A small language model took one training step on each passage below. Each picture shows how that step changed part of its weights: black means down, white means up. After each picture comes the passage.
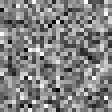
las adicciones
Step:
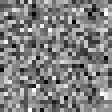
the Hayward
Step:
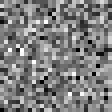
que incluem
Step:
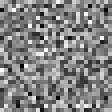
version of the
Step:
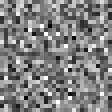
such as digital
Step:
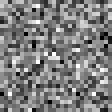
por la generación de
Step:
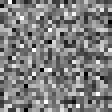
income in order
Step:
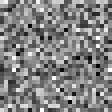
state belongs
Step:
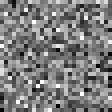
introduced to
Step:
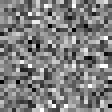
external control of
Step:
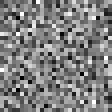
significant hurdles
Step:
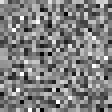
on the operation of
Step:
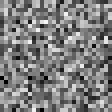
respectively. The obtained
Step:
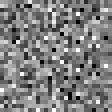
outside the
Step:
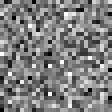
to maximize
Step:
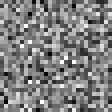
of undesirable
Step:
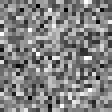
solitaries and
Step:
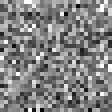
the chemical state
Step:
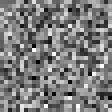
Informed consent
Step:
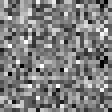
density, the values of
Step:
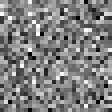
solution, which may
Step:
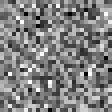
hand, there
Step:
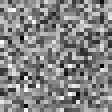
vicine a
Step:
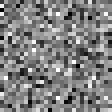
push was
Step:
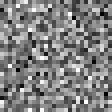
All information units
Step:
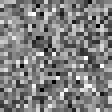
(Note that
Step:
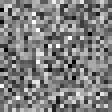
popular research
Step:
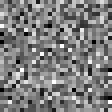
to training
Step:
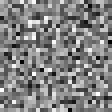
participate in the
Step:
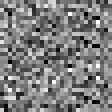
$2 \times
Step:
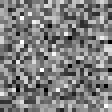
of being a
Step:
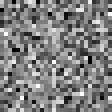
are moving
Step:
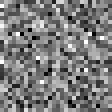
ва усул
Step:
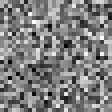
compute nodes
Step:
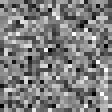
Web based application
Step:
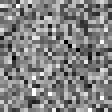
significantly contribute
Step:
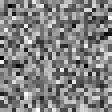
old and new
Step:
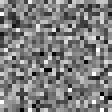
as described in
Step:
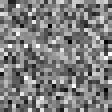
at physical development
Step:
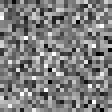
exists across
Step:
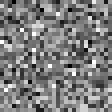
requirements are
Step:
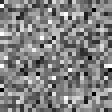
trauma and
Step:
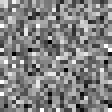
В Китае
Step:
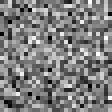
is active and where
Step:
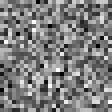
reversed: the
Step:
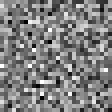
in the last two
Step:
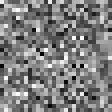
and Frank
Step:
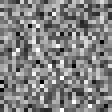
fit with two different
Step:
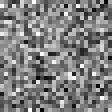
some partial results of
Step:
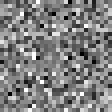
- Erving
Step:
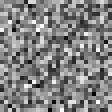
Tutus ve
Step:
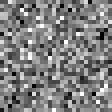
the random
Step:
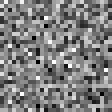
da localização
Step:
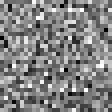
the Dirac
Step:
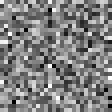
and decreasing
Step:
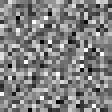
Conclusions of the
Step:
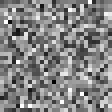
Valle. It
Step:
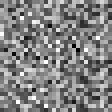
of larger
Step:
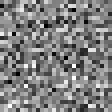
calibrate it
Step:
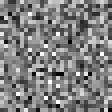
produces notable
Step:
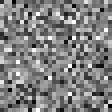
allergen after
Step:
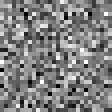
і Castbox.
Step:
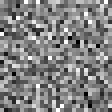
theory and experiment and
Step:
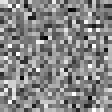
4. Based on
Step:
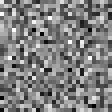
may result in effective
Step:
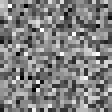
conditions. Figure
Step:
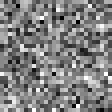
a published
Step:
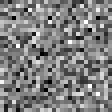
to longer
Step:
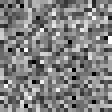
own problems
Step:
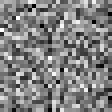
and commercial
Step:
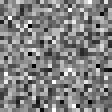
further extension
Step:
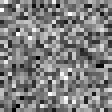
sama dengan
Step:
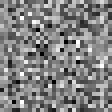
of the integrals
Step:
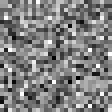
point $ v \cdot
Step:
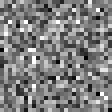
cover changes
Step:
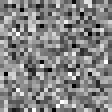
heparin, which
